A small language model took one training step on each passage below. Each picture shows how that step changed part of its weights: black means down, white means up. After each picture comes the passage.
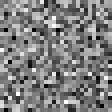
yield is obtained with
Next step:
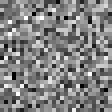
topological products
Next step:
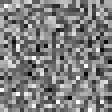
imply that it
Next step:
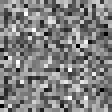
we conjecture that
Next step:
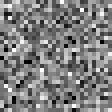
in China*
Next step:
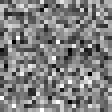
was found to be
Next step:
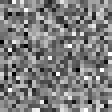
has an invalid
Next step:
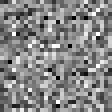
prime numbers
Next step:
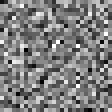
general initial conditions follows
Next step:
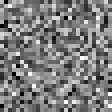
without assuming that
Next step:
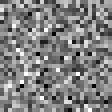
responsibility of the
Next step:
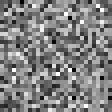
salts, the
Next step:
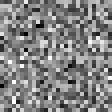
Define $\mathbb
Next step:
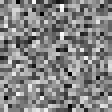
corporate data
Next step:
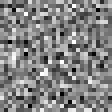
bond is an
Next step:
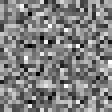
rate during training.
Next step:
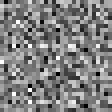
von Nuemann
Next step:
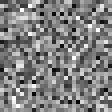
latest theory which
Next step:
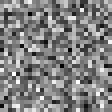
the limited dataset
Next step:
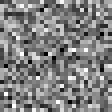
was clear from the
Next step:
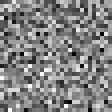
to denote the statement
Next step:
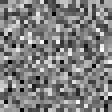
agrees with the
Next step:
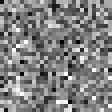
even leave the
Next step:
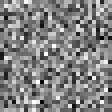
the notions of
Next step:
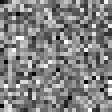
or neutrally
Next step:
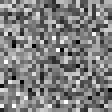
it carries a
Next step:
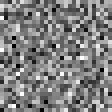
with time index
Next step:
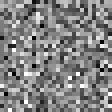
approximation of the
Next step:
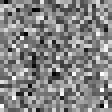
derivatives these equations
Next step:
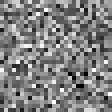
natural extension as
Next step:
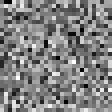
(see Example
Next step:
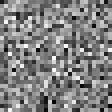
One of the
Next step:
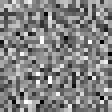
the basis of
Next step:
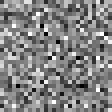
no information about the system
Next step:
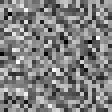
is expressed as
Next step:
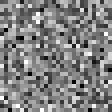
structure of water and
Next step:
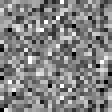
"faking data
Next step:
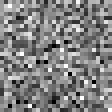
Clement IX
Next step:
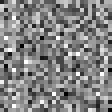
modalities and the
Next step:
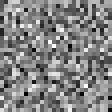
{\it Cartan
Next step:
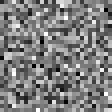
feed costs while
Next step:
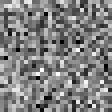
the least factor
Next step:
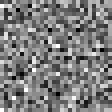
from School and
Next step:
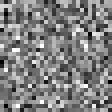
and calculates
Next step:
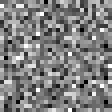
result of Ding,
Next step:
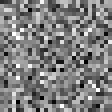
matrix $A$ is
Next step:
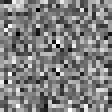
(L) in the
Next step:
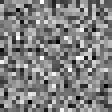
needs to be
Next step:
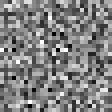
the continuous curves
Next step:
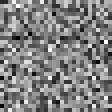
comes from the
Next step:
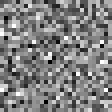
examples. The first
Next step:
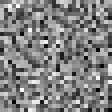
as orders of
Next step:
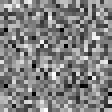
the point of view of
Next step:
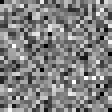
significantly higher
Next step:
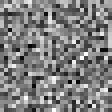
the escalated
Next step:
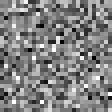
$Q$ satisfies
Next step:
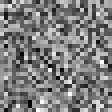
with green
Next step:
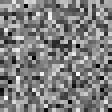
this calculation are
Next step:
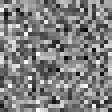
and communities.
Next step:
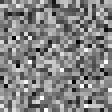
can be factorized
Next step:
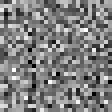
and is associated with
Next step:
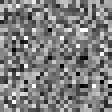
that each of these
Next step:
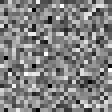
entry of
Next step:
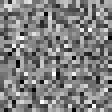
the induced isomorphism
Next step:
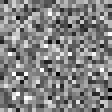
First we note
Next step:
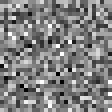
up. As she
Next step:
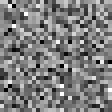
weakly) to
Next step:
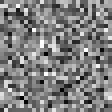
have sufficed).
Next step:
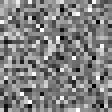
taken over all
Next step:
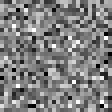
metrics that realize
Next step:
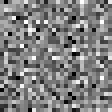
Chern class
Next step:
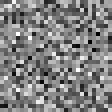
tourism as
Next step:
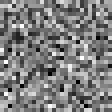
close ka and
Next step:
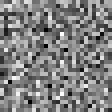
the survival
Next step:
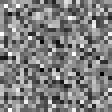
identified with the
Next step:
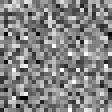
the secondary level
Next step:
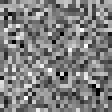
of them pass
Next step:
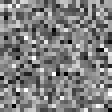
which states that,
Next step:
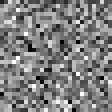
This lecture
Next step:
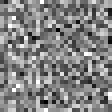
life of
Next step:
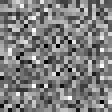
sure that there is
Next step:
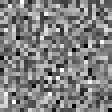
= G\cap
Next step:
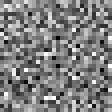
the VB maximum
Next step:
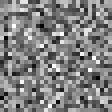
$H$ and
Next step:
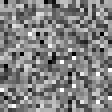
case, statement
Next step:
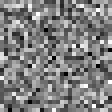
free and ample
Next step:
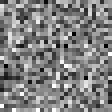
method, edge and
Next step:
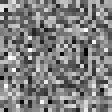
for those with all
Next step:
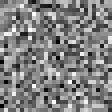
X$ such that
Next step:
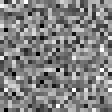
Theorem~4 in the
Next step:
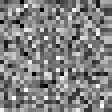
pests and
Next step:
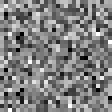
data and data from the
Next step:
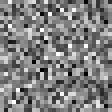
men consider this
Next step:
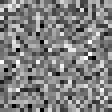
for any starting
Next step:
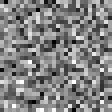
Flexibility was
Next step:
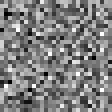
are large enough that
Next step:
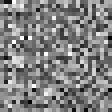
(ii) at
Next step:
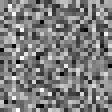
where $\beta $
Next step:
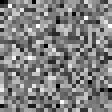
new iterate
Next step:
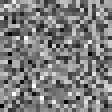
to show that there is
